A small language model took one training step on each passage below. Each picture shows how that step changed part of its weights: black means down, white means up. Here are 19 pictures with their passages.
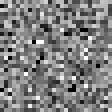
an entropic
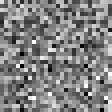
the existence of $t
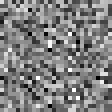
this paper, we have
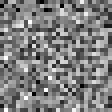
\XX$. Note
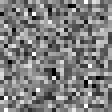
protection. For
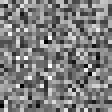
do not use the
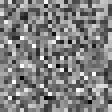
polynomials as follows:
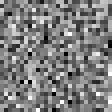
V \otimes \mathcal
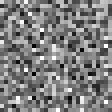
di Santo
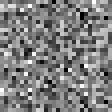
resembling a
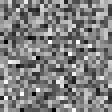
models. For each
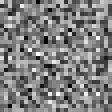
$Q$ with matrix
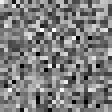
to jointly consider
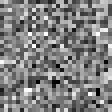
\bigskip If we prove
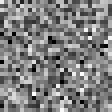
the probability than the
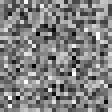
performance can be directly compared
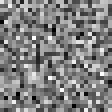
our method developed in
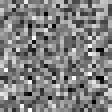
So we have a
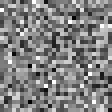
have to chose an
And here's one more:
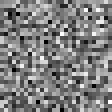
judged by
